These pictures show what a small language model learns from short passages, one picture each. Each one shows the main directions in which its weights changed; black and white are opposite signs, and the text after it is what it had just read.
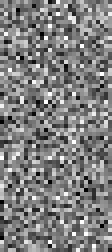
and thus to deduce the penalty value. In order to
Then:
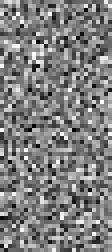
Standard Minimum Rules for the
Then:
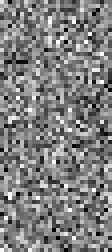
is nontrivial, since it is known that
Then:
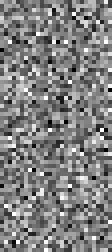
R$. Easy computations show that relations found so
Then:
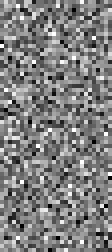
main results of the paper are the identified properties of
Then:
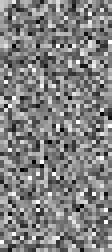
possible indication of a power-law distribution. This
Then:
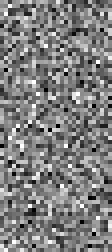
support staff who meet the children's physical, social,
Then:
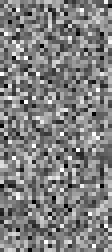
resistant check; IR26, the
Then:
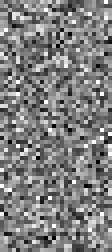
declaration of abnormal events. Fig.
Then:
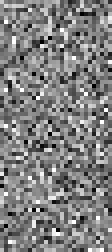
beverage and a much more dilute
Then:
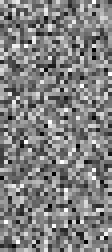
of the distance of the input from the baseline with the
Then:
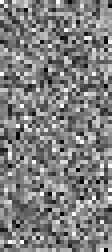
the $i$-th component of a vector.
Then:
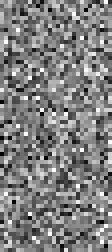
eigenvalues $\lambda_C(u)$ and
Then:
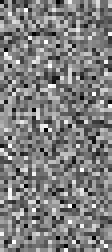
the application of information technology for purpose of improving the level
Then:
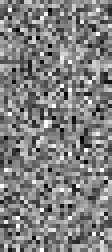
\int _{\Omega} \tau \beta _k
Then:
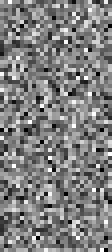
vacuum polarization involving a fermion loop. Although we compute
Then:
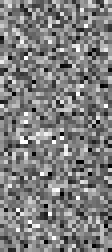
dynamics is true for this subgroup, this result is due
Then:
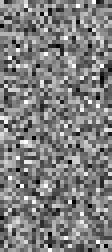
by (\ref{periods}). \medskip
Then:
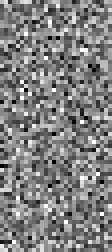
singularities is the so called local Euler obstruction:
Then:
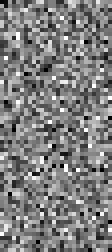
all particles that interact inside the gondola
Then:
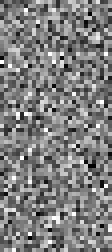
its own gauge coupling. For the present model, we
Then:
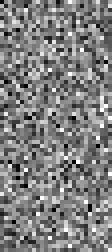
the following holds: \begin{itemize}
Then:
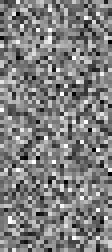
Galactic plane due to the warped disk observed
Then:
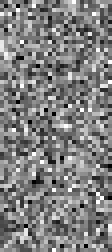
was greatly enhanced as well and we could observe an
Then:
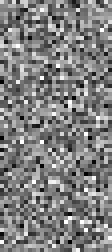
efficiently without losing too much signal. The algorithm
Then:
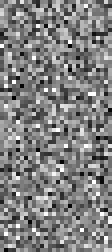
extremely thin plastic layer (right panel). From
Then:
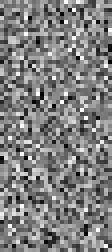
Ph., "Microwave absorbent:
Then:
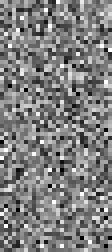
and effective strategies. In my opinion, this
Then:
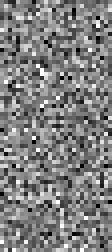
- g) the way students spend their free
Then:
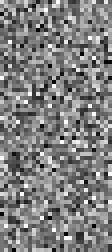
with~$A$) because they are based on
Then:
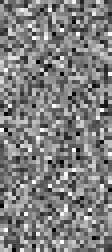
appear in our final results except its sign. It is
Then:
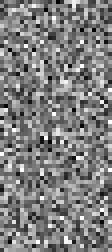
health threat for the Bangladeshi population.
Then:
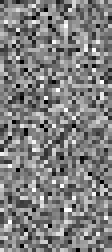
activity, i.e., active or inactive.
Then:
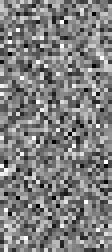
passband to make comparison easy (blue open symbol).
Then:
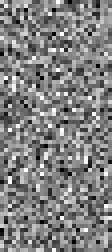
the [BLE Transit Beacons](#)
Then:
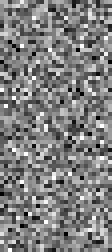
people across cultures because individuals often view the world through
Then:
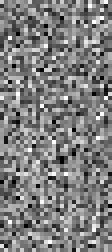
Then, the optimization problem \eqref{wenti}
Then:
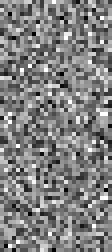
perspective? $\sin(px) =
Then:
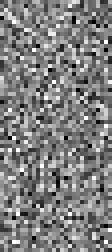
that $\betares\length \sim \pi +
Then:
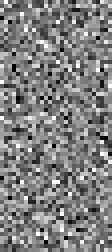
This observation is an excellent example of the
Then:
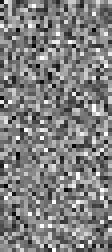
as the maximum magnitude of all directions. The edge direction
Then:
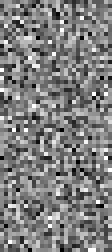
December 2023 in total were included for evaluation. An
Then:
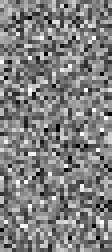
tape measure and Vernier
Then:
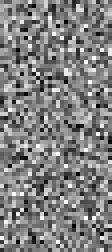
possess dedicated communication architecture as many partners are involved
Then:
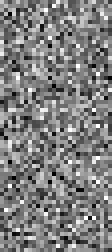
with cerclage, but inadequate
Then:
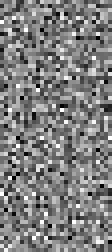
Initiated from the number state in the upper level
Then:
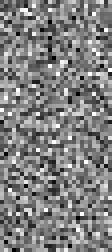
are adjoints in the sense that for any
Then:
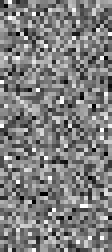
by a, a vertex defect, b, an
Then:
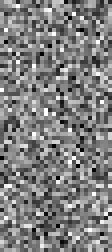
University of Zürich (Vasi et
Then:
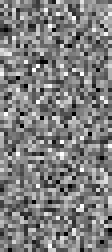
and used to reconstruct the two-stage
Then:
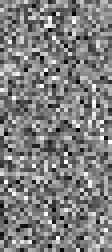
clearly show that for a flap angle of 40°
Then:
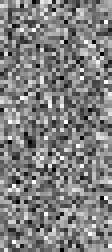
rejuvenation, as well as evidence of
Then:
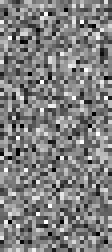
\neq C(v)$, for every pair of
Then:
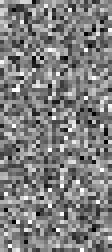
noticeable losses are also possible, including reduced daily
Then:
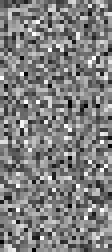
matching permits an easy control of cycles. -
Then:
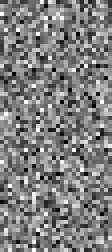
available we require our surface categories to have a minimum of
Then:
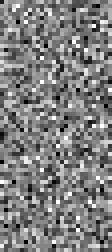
\sigma + \delta. $$ We have
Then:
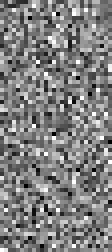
show a dramatic drop of the blue disc
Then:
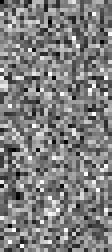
has the desired property. $\Box$\medskip We are
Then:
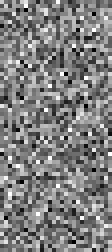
in its perturbative spectrum. The closed strings are
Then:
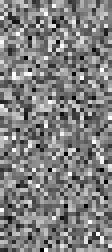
about $\theta_{in}=0°$, here the
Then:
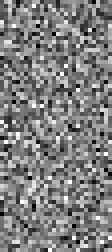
such as poverty, unemployment leading to
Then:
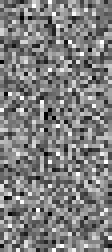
show that there is a Monster-invariant
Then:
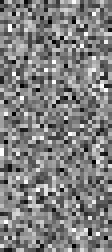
is certainly of some value if one is
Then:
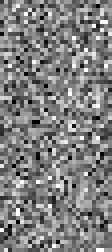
\xi R \right]\phi(x) -
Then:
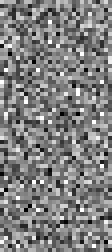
whole classes of problems in a manner that would be
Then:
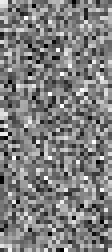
assigned the dummy value 99.000.
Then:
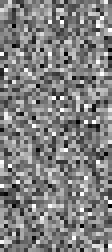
Ubuntu philosophy could be the main
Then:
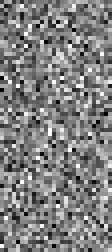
reaching self-consistency is denoted by
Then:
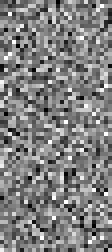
existing pattern collection on-line or on alternative
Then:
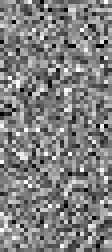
interpolate $\bm{\Gamma}^{\ast}(\tau)$
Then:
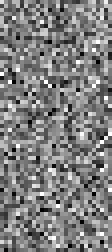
system that takes an input consisting of one or more
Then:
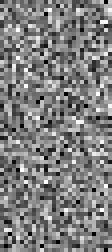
\end{equation} All terms in the quadratic form
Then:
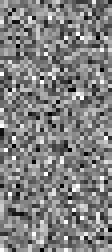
4 Compd. Plot Kk_2
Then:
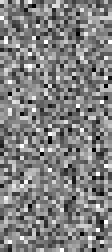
order to eliminate non-self cell or
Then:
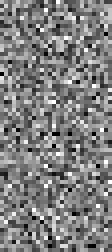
and study the relations among them. And we also introduce
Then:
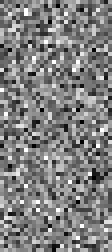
number of professionals that will be employed for a project
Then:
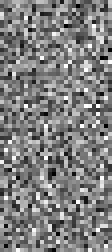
{\bf SLCG} possesses a unique
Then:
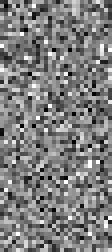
could also broadcast one non-CD-SSB
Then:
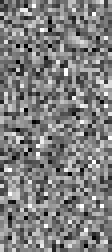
are coverings of degree~$2$, which are also called
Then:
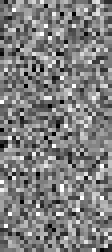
Our method is applicable to a wide range of models
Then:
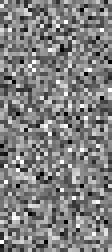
map to monitor machines conditions in the form of
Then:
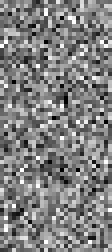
and \({p}\) are no longer
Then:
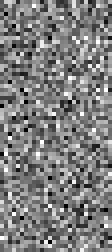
conducted, including randomised clinical trials,
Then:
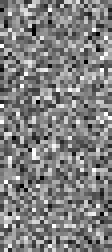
need multiple depolarization current pulses to accumulate
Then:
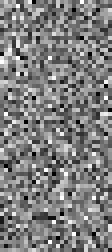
main contribution of this approach is a reduction of the total
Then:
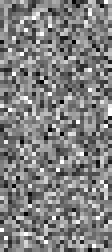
diseases like AIDS, cancers even in
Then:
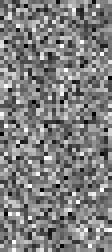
of digital financial services on financial inclusion in India.
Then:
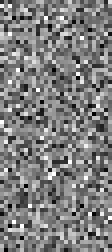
set of generating infinitesimal one-parameter
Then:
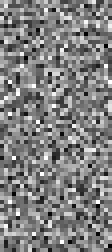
(Knowles, 1980), freedom to learn
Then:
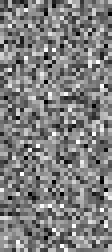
at large densities, possibly showing an infinite series
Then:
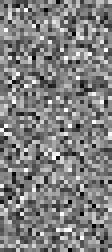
for damages to victims of an
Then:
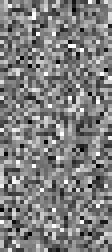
who do not enjoy STEM topics
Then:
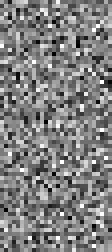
to cover the sky using a 30-m
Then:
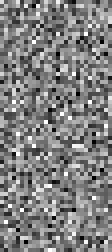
which increases the nucleophilicity of the
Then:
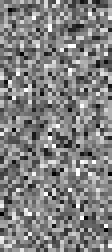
managers mainly seem to experience problems during tender
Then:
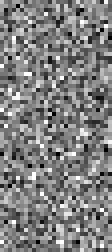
1\end{array}\right)$, and set
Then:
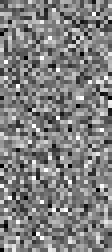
(1973), one basic difficulty associated with the
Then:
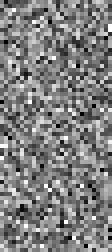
languages and texts that are written in them, both
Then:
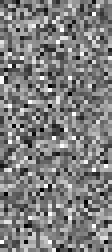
of electrons (muons) is about
